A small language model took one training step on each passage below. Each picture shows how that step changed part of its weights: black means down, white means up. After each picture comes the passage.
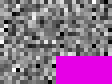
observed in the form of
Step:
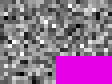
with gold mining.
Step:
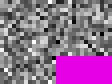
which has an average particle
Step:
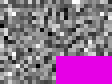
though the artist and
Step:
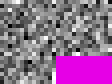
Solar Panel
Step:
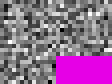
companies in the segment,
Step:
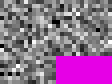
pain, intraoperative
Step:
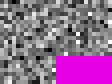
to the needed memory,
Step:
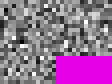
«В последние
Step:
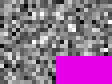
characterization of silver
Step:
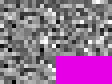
operator, Reasonable
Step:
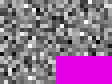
и углубление
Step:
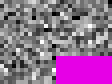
raw materials and extractant
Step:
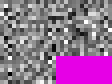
группе чаще
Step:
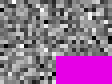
of the social system. It
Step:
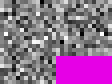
Informática na Educação -
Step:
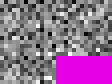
grounding system should be
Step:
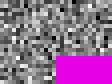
for the association of
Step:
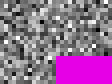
seen that the highest score was
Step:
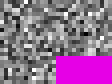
traditionally focused on visual and
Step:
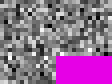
total), ácidos
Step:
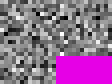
**Efek jera
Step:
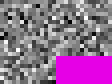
stata fatta con
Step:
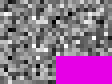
shows the drop of
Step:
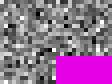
de imágenes:
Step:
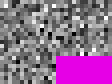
are considered for the first
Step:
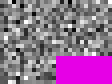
og'ir vazifani
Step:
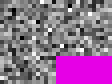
promising results as shown in
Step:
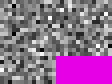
can also be readily used
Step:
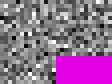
information with spatial variables derived from
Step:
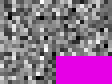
dryland broadcast
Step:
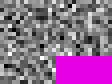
used to measure the radon
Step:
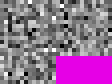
– Schlüssel zur
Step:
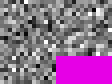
the business people for the
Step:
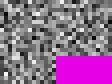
also Men and women appear
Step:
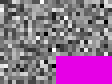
Bu dasturiy tizim
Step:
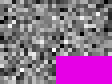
- Vaghela,
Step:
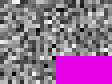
for personalization of marketing
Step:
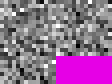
isso que digo que o
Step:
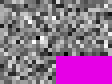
the first false image made
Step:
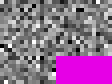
motivation by conveying that
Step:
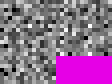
interupsi internal). -
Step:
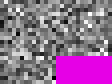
result, there may be a
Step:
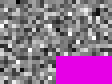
спеціальний закон про
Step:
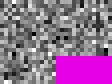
(ou TCC, ou
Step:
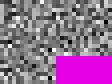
va dasturiy
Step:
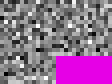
deb biladi. Uning
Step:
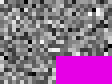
the most pressing problems in
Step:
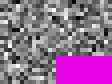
from experience and training have already
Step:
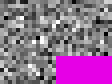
the most accurate model. In
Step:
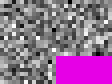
a Fatores da qualidade
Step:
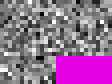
at a probability level of
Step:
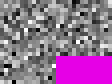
сектора забезпечує
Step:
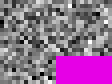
almost inevitably,
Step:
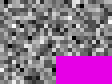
Bobur Mirzo
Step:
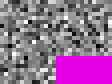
be posted to all
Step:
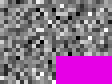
Based on the research results,
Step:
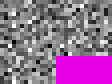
natijalarga erishish
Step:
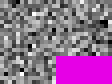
and national legal norms.
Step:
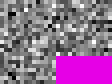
while the Compressibility
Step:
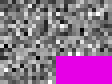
them into alcohol.
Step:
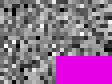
headed studs, the
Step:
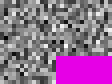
activities that should help the students
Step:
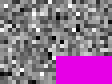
results of the post-test
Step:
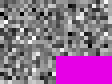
uchun isitgichning
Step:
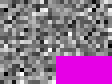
between all authors. Author
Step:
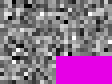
conservation plans, biodiversity
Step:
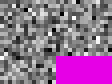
*Science of education
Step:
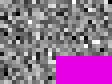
в частности,
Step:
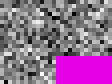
they would encourage efficiency and
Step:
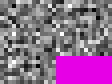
Artur Braun,
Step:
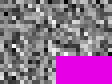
CNR Marco
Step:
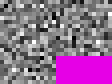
key product in this field,
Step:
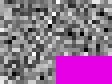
estrutural e cuidados
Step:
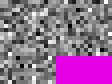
that the simulation results are statistically
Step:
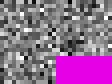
(AF) is considered the
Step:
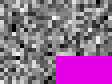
s týmto
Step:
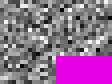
ten aanzien van
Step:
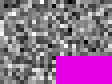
to other predatory and
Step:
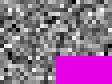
work, digital resources and
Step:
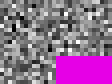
of hatched portion in
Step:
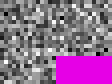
Marco Zingano.
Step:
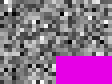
square of ECG
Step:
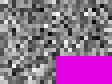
persberichten niet
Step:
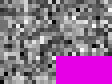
sorting robot.
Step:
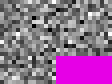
contexts. We draw
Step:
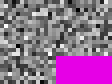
in connection with the electric
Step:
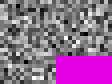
momentum and energy states and
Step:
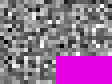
of energy. Yet we
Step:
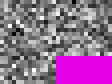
world. WHO emphasized
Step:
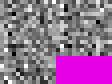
utilizamos o espaço
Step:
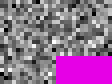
kidney pairs
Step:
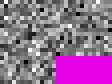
а освещение
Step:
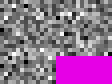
References 1. Pro
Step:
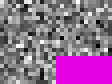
In other words, a decrease
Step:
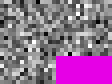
în general, și a
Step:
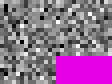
private sector. - Time
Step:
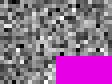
to finding truth tables
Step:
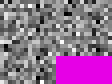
alimentarios en una
